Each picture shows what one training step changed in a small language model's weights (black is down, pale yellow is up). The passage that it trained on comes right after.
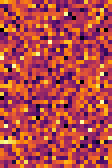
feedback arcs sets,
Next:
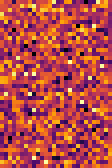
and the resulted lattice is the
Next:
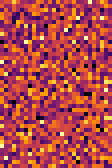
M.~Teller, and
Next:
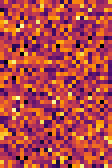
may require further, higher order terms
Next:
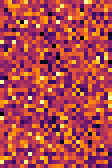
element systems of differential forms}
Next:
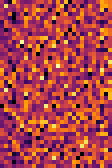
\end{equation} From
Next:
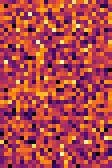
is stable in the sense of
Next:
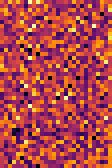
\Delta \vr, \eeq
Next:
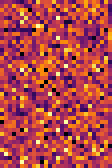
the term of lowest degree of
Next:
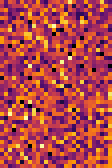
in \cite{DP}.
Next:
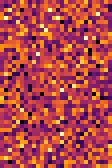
mass for a hypersurface
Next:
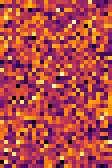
simple root denoted by $\alpha$.
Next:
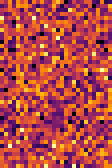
is irreducible only if $d$
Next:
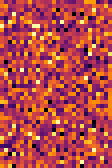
of Lemma 4.1}: First
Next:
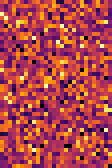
but it will be strictly minor
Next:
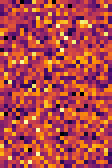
This follows from the flatness
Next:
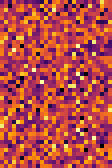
\Lambda\} \subset \{f
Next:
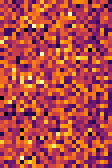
closure of a two dimensional
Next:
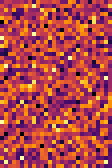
fast and accurate Jacobi
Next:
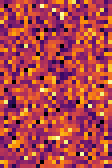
innovation programme
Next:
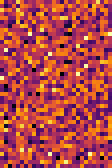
a smooth curve dividing the
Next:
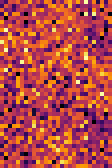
while the second relation holds even when
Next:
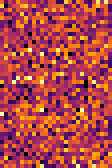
the group of normal automorphisms
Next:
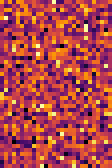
a free $R$-module of
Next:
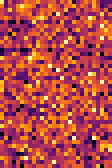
$\delta f$ to the
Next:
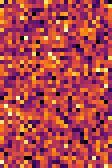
connected at their endpoints required
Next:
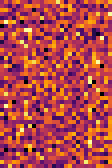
reproduced model gave
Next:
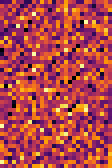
similar to ours. In
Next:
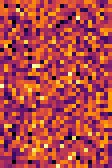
future. For this
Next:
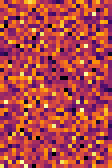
\right) ^{\prime
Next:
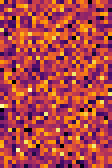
the composite $i
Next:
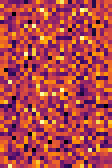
or I. I puts
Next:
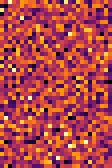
displacement of the same point
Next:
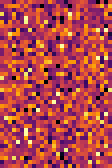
term of one velocity component}
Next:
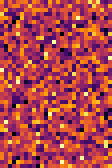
freedom, in principle
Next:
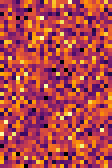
structure. For simplicity suppose that
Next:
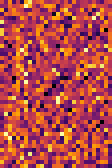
ill conditioning issues due
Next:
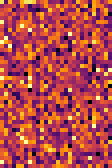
across various hardware
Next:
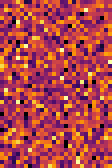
any $a,b$
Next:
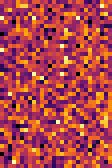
vertex $v$ can be
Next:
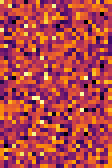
a conforming (in
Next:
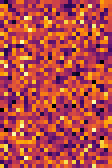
r) \in B$ for
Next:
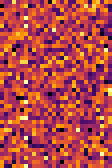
& $\Delta$ & parameters &
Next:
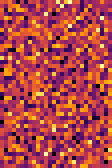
sum value. """
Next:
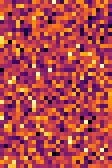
$n$. It follows from the
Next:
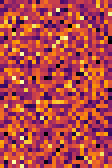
M\"obius transformation. Therefore
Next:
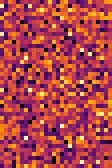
By Weyl's inequalities
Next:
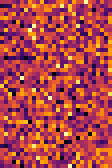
to describe the degree of the
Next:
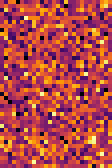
n \equiv 1 (mod\
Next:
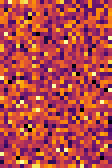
generators $e_j$,
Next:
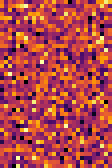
which $\Sigma$ is not
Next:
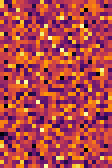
we consider the lubricant
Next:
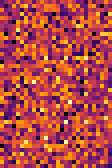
study of group actions up to
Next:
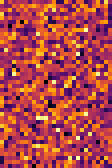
that the elements of the queue
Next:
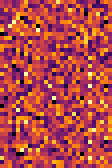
then $\hat \G$
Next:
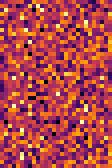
recently been used for various
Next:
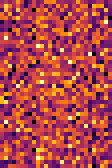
a one-to-one continuous
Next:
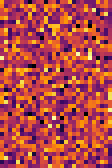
in a case among the above
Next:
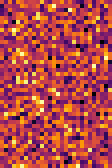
not change the right equivalence class,
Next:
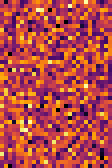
remains the same. It is
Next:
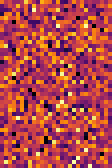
of absolute value. To determine
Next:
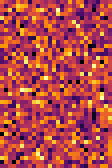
$\alpha$ whose length is bounded
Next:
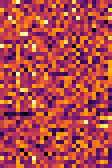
$X$ is a quotient of
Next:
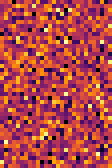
stabilizing region of linear
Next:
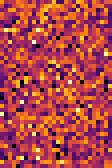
the parameters, we easily obtain the
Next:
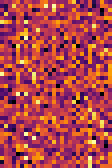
$i_\pr$ are
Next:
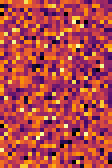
expressions in special cases.
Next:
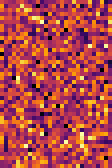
class $\Ho$} The property
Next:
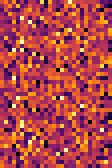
\usepackage{color} \def
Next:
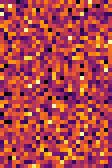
We study transport properties of
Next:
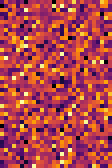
exercise to show that
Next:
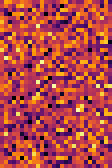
order frame field $A$.
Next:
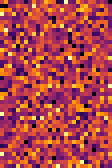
the parallelogram with
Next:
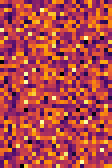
1 & \text{ if
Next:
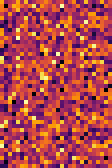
guarantees the convergence
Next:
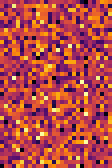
to cases where the category for which
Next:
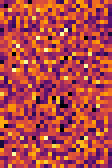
this is a consequence of Theorem
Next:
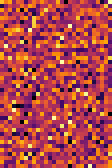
adjacent to at most one edge
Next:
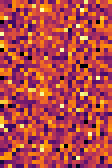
ADI and DS iteration
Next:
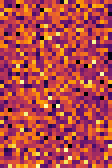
develop a stability theory for the
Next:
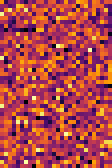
the maximal eigenvalue of $\sigma
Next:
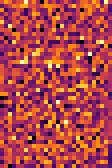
Using the classification theorem of
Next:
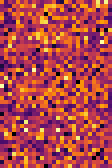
the definition of the operator is extended
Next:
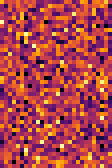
reduces to $\lambda\tau
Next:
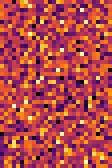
Under Condition V we will
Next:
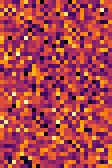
\rec P.$ Let
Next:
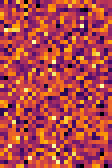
as another example, if we consider
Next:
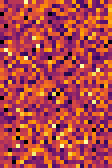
We solve the problem as follows.
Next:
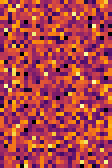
$r/\eps$, we will
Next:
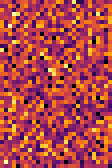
Definitions}} Consider a nonlinear
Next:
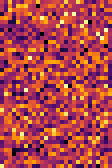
condition $\LU_0
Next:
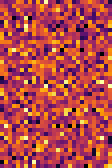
[Shumakov and
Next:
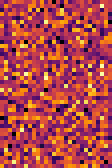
can be determined (in principal)
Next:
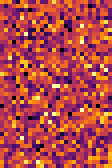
on $\OO$. Then every
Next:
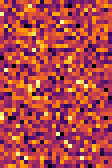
the fundamental frequency decomposition
